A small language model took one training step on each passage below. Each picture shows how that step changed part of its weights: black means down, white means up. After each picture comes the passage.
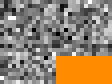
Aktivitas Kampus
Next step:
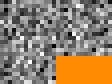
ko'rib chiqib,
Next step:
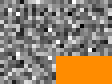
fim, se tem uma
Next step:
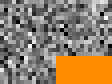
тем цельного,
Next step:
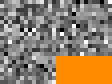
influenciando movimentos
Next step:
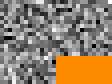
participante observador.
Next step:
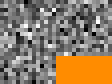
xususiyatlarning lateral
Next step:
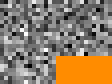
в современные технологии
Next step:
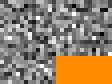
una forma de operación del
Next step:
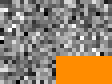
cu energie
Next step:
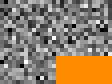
va yuridik shaxslar
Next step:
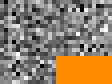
pada tabel 1.
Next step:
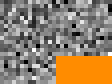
meetings must be
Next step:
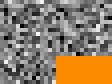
Жўраева Л.
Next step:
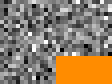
роль у забезпеченні
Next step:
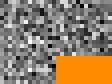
martorului cu aplicarea
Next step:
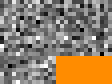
та скільки часу
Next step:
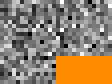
yuqori. Axborotlashtirish
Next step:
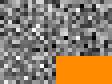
à Agência Nacional de
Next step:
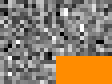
та Кримінальне
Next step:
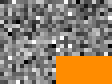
este estudio, está la
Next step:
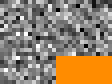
si estuviera
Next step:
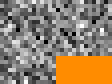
davlatchilik masalalari ber
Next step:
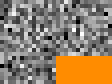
egaligi, ammo
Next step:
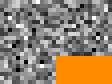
una sección paralela
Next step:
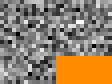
educação na comunidade.
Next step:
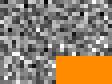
виховання дітей
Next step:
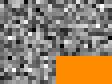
del Festival de
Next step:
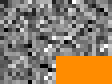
rejaları va mahsus
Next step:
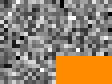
aus gewachsenem
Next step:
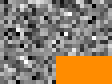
jarohatlarning oldini
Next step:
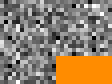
педагогічної підготовки студентів
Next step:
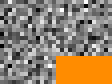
Harvard University Press.
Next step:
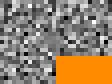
Klees Linie
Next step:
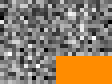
belgilar paydo
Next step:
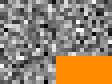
en ellos un recuerdo
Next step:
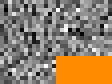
предмета. Например,
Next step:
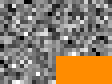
garganta e
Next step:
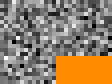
gerakan literasi digital
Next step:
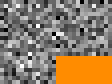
T.º XXII,
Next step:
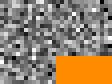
de tempo, ou seja,
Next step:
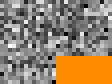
de estructurar la
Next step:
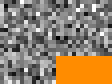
comorbilidades y
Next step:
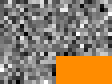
иной степени
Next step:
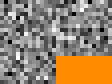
(intellektual -
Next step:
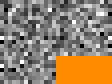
Regency, which has
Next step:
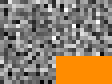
yedi ay sonra
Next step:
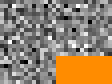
2. Chizmachilik
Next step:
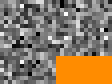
ўз фаолиятини
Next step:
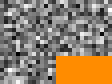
Taklif etilayotgan
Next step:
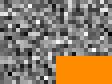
Putin has no
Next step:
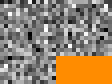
el régimen de
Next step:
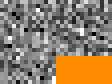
paytida yanada kamayadi,
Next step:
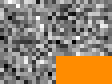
çeyrek asrı
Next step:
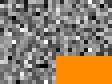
с собственной частотой
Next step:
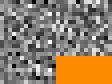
gazdă luați
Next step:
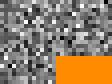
інновації науки*. 2022.
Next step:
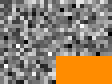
bemorlarni bashorat
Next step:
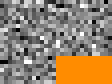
durumuna göre
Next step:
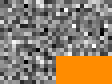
terceira idade.
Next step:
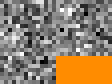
ҳосил бўлгани
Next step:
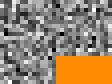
na nakatuon sa
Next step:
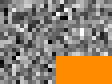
pedagogik mahurat va bilim
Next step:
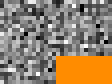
\text{ N}
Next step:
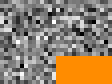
університету біоресурсів
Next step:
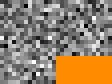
: Evolution de la
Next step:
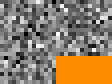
tendinite e/ou
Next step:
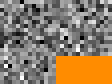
йил 15 июнда
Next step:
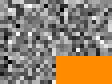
Batatais. This
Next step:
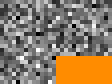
chiqishi shart emas,
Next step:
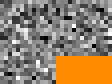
maqsadi - bolalarni
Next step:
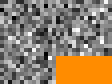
г. Однако в
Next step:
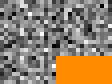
way, it is
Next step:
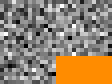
protagonista, que
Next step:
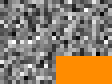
використанням [7,
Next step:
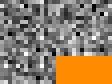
асбоблар ва
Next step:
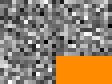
o faz de modo que o
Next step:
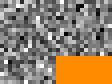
su correlato de
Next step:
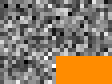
chiqildi. 60 nafar
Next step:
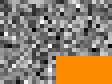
suvga bo'lgan
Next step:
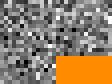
и ухаживают
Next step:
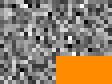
haqida xabardor
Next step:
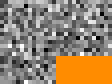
les racines sont leurs
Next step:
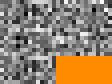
contexto) Una diferencia
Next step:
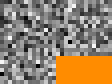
E., Nunes,
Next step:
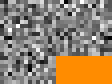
рисками и необходимости
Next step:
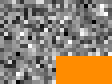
uso de ferramentas
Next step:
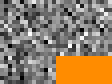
результатів; коригування
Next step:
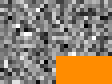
dastlabki bosqichda
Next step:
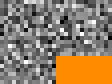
способна обеспечить рост
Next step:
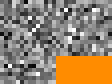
da Fronteira
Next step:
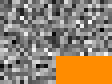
vərəmi olan
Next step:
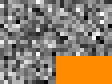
donde se modelan los
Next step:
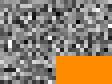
real.” Todo relacionamento
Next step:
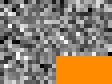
bahan makanan
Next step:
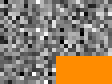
(MEA) lebih
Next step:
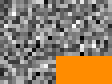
e analisados. O presente
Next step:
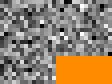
korxonada ishlov berilishi
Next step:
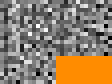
A FINI DI
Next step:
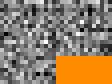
desenvolvimento sustentável. A
